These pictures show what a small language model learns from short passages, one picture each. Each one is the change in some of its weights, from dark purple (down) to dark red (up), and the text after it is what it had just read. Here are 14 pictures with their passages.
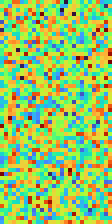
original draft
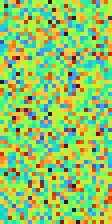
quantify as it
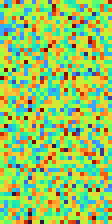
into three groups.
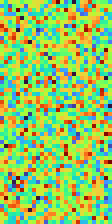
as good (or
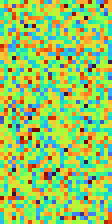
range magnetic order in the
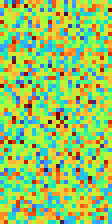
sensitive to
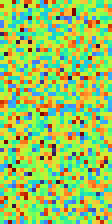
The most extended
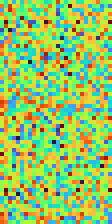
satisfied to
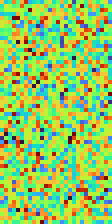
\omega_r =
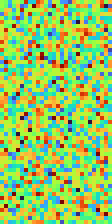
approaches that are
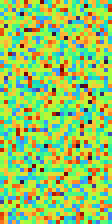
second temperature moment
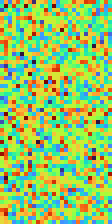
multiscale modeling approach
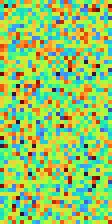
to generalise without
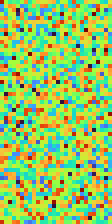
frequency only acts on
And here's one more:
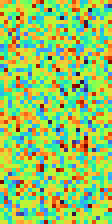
will then be used to
